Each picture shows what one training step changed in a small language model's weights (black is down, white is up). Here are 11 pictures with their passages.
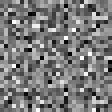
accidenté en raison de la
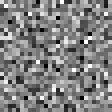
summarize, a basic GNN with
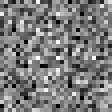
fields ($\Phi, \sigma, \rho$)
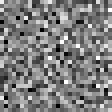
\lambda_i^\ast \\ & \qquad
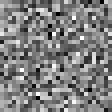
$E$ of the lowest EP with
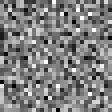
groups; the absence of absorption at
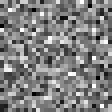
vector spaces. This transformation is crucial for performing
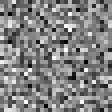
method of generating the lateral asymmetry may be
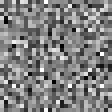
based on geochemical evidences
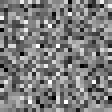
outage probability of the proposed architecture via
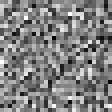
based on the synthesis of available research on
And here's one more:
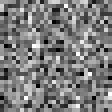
$^{(b)}$ Dipartimento di
